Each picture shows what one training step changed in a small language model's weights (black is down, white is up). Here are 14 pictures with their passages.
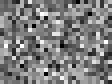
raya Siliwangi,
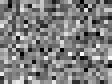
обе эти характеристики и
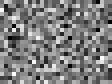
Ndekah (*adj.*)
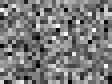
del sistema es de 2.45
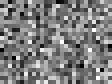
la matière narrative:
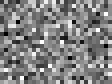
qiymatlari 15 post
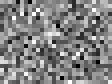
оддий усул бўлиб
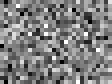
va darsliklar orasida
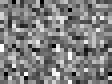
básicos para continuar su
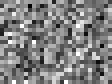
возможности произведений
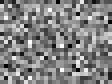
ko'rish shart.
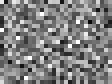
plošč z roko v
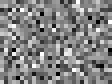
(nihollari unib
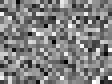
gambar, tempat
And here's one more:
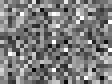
através de suas
